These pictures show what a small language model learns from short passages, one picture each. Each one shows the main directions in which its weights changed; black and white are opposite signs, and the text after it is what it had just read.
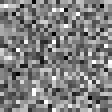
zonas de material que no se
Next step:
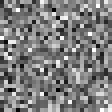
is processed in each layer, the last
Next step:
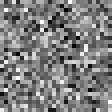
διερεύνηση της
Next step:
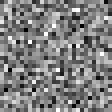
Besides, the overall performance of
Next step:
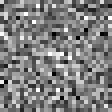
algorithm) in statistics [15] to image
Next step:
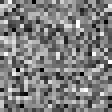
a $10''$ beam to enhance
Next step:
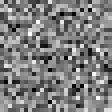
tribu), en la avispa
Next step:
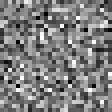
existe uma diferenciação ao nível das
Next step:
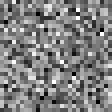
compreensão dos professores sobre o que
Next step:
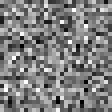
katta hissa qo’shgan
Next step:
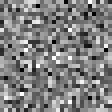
8-mm bore radius, a
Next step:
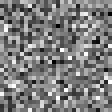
Figure \ref{fig:profiles}
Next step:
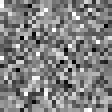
used. \item[Fig. 5:]
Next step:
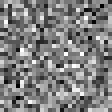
птицы. Показаны
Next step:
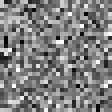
($\beta$-deformed) partition function
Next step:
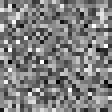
tomar decisões e educar.
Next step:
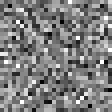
the existential promotion of the relation
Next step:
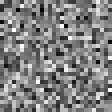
allow for a large deviation principle to hold with respect
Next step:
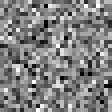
neuropathies. Many
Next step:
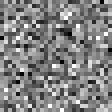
de la evaluación que realiza el
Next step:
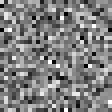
from the SEM images in Fig. 2 to
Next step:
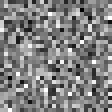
Yang B, Hou J, et
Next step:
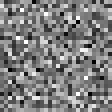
is interfaced with three different DFT
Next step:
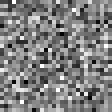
gobierno y verdad –
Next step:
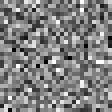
não existem também diferenças significativas
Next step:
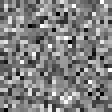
musobaqa yuklamalarini
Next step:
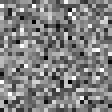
caused by the asymmetric and variable structure of
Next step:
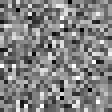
write explicitly \cite{Lewin}
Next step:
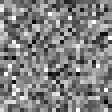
as classical, and allows for the consistent
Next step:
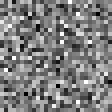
in \eqref{O13S}. The first
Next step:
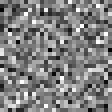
axial vector current, and $\Lambda$ is
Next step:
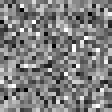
also do not represent continuous trajectory, and
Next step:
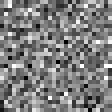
Римаренко, С.
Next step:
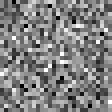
у Франції вирішують
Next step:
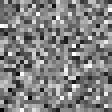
of Transparency and Best Practice
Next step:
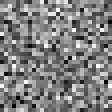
simbolismo animal en la
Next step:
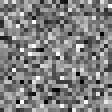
utilized a single slice of brain
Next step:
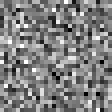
plot, the visible support follows an approximately
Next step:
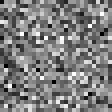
For $\mathcal{T}$ with the metric
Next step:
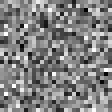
prior sections. The same general trends occur at
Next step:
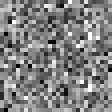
des refuges très temporaires.
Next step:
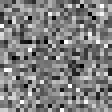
inference} instances decreases during applications'
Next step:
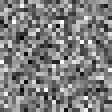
$\mathcal{H}(k)$ are given by
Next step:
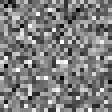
bilimlarini bir qadar amaliy
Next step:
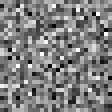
les prix des terres rares dépendent
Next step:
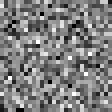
Congresboek Amsterdam
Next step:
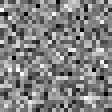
of mean-field type. This is to be
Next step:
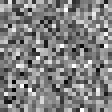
nenhum momento do filme os
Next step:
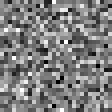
o‘qish savodxonligi
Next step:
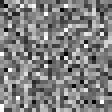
Zeit wurde sowohl das
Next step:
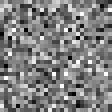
uchun kuchli tarbiyaviy omil
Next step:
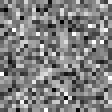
channel maps of the two extended emission line regions
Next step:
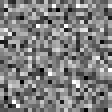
\citep{LiuWZ14} is
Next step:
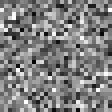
borayotgani, diagnostika,
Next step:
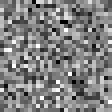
and boulders, dry and white
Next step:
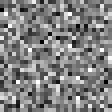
group velocity, $f_0$ is the
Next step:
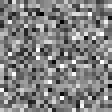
физической подготовленности,
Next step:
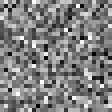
interpretarea lor. E lesne de
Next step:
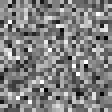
largement ce visuel à travers les
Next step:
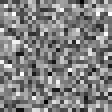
emitters are essential sources of single
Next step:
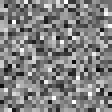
ainsi que des valeurs maximales de
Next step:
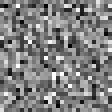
the perturbation of a Minkowskian
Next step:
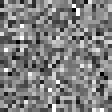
interest to those who move an inclined
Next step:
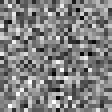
latitud, temperatura media
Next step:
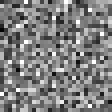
{2009})}\BibitemShut {NoStop}% \bibitem
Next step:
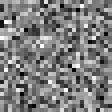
devletin, halkın ortak
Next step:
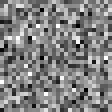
потенциал Крыма. Республика
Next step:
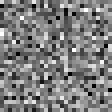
enclosed by basins of attraction
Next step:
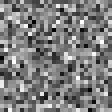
uma rede com a arquitetura
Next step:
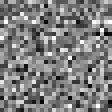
whose removal disconnects the graph.
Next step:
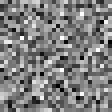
line in X-rays is observed from many
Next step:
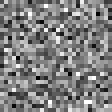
permanente, le bâtiment
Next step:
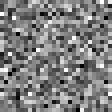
The gas temperature within each voxel is determined
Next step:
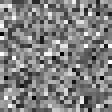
факт, что не только
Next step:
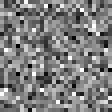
keldi. Hozirgi kunda
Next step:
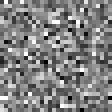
that it is not necessary to interpret the set
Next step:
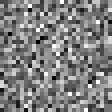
своеобразный блеск и
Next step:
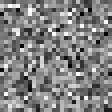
нестабільності виникає потреба
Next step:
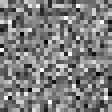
com os elementos pré-fabricados
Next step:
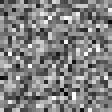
considering the two-step process $\gamma d
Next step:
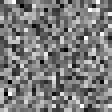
production are shown. For comparison the results obtained by
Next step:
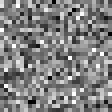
galaxies from the sample (Edge et
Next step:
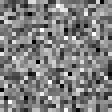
была равна 7 %, а при
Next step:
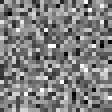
together with real data from the Mosaic2
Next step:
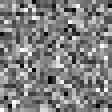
Cheng et al. [44] investigated the
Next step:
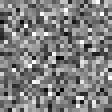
nonlinear systems. We note that this question must be
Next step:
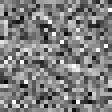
function of $N^{\rm T}_{\rm
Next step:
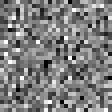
as follows \begin{align} & E =
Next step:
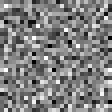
J. y Villacís, G.
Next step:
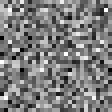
\end{equation} This result is positive
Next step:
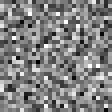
за 20 лет (по данным
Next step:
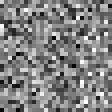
study of orbits for massless test particle around this
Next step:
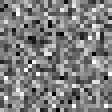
important upper critical field values. Moreover,
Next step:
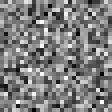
e mais seguros que os mais
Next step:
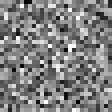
et al., 2016), the probability of
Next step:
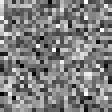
ulardan tushgan daromadni
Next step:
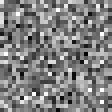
oscillatory behavior (for positive values,
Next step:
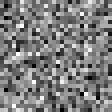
қаторига киритиш
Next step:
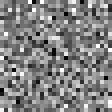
move faster horizontally in the
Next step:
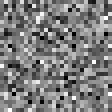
Иванчик. На первом
